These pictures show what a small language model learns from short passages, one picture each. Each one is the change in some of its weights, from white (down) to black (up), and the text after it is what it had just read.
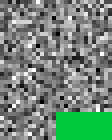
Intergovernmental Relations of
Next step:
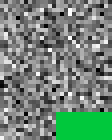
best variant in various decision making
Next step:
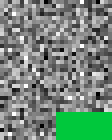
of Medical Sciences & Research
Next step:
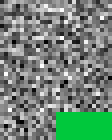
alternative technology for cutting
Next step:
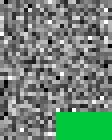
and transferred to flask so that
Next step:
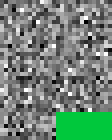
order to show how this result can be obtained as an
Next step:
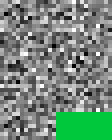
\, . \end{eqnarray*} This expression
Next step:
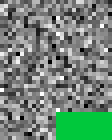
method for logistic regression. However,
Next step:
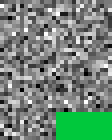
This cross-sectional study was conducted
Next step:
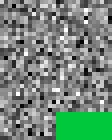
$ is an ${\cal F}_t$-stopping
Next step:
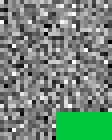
onto the train without the use of yard
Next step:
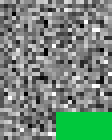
\in \mf t_k$ be such that
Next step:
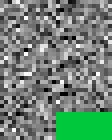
et al., 2011). The studied periods
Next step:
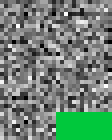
the thesis that the core concepts
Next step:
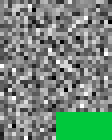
a [Creative Commons
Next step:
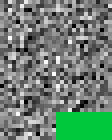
$h$ are two functions of ${r}$.
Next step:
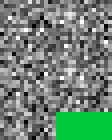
k/p \rceil}$. This implies,
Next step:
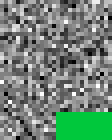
\text{Force}$, p is linear and so it
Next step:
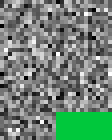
25% lower performance violations
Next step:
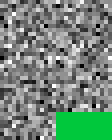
this work, we apply a combination of
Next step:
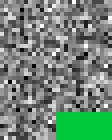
There are two strategies for selection of
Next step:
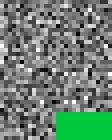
Table 2: Abia State
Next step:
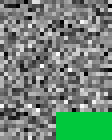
ethical challenges and implications of
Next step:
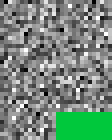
level of witnessing, with a subtle
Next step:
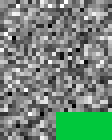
$\Gamma$ and unit outward normal
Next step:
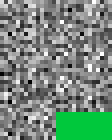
EXCELLENCE There
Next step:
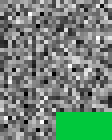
thing for business actors to
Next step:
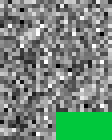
defined for FDNs, expressing their
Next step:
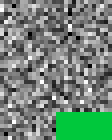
symbol $-$ in the reduced
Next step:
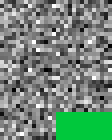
Variance measures obtained are tabulated in
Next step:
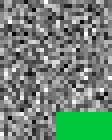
notions of HS-stability were introduced by
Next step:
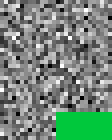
Coping Scale, Alexithymia
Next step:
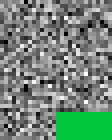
receive and display sensor data.
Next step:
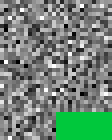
an inherent or integral part of the
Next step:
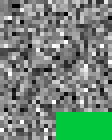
extremally $T_1$-space. {\rm
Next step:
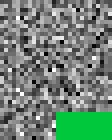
*Propionibacterium acnes*,
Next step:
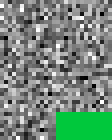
If $M$ is $1$-connected,
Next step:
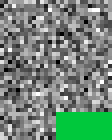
of their limiting distributions under local alternatives
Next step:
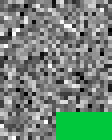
with $\lVert u^{(\epsilon)}
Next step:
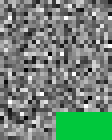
determined and the moduli divisor
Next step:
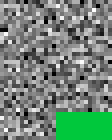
combating environmental degradation and
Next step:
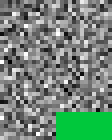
standardized operating procedures for
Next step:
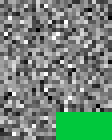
system or sector following an event. In this
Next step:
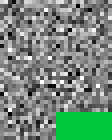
given in \cite{SloaneOA}, where
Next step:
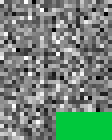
result later but is almost a copy
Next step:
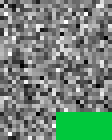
integers. The coefficient $\lambda$ is equal
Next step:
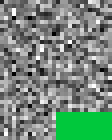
adversarial relationship between contractors,
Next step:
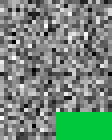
the Chern--Simons functional in the
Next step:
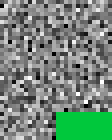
analysis of the asymptotic behavior of
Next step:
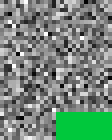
condition. Note that by the differential equation the
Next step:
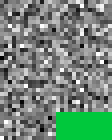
observed that the differential $\pa$ makes
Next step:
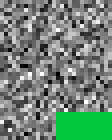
category of nonlinearity in the output, this
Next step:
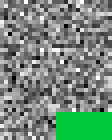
within society. The same is true for
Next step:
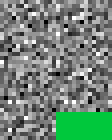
Included observations: 36 Lag
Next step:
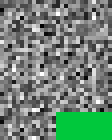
of sporadic feral plants. Thus
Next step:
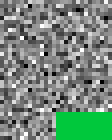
when } (\epsilon = 0, \varrho \neq
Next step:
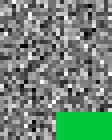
$\overline h$ in the following sense: for
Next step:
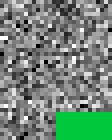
sets, and finely subharmonic functions
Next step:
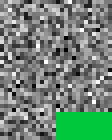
the unpaved roads in Goffa
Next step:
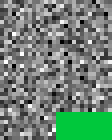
evolves according to the swing
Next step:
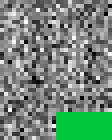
Responses of Broiler
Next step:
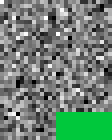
the increased foodstuff prices
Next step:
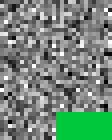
between the outcome variables model through structured
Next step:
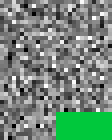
discomfoting to observe that Indian
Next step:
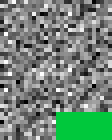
Scientist specialized in the field of
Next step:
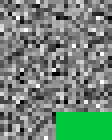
Berkshire: Open University
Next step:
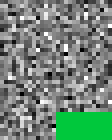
dimension $3g-2$. In the general setting
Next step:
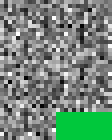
$ be a monic polynomial of degree $n $
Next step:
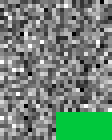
summands of the fibration. We use the
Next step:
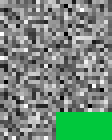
BCVA, CMT (via
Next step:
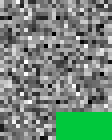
showing the phylogenetic and
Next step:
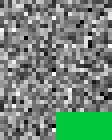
12: Comparison of Average
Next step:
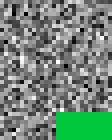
Nash--Cournot competition model
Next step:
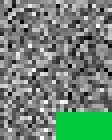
Previously, suspected cases were
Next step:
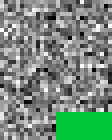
PREP4BLUE Funded
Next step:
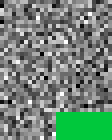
decades, as they are frequently
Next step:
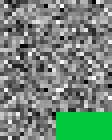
been extensively investigated; see
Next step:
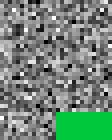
1 List of molecular weight matched
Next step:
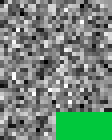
little is known about the routine
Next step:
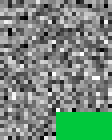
is a class of symmetric concatenated
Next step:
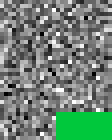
family of dynamical systems). By inspection
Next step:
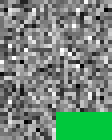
S$ such that $g (B_n)_X
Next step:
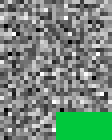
$ v_f $ (subject to constraints
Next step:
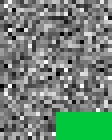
steps are intertwined with other research
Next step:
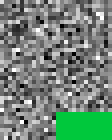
are ideal. Physical stability
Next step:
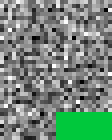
for any lean Kan complex $K$
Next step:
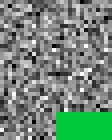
In this study, the neck-shaft
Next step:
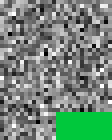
does not add value to education. As with more
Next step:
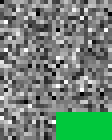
However, in practice, it is often
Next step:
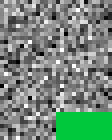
Contributions The main author is
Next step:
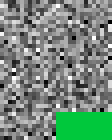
by creation operators on the Fock space. The
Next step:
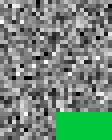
the unique maximum. \end{proof}
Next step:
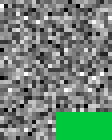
the sciences but presents computational and
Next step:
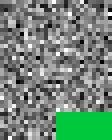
is smaller and so we use the constant
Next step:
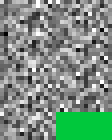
BACKGROUND THE
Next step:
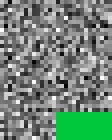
of FESS (Source
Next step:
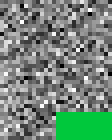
train people to manipulate their
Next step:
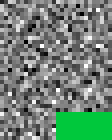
quotient of $W^*(S)$, then there
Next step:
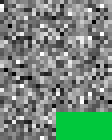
Mathematics, University of
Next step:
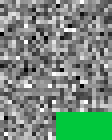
also in the Apulia Region where it
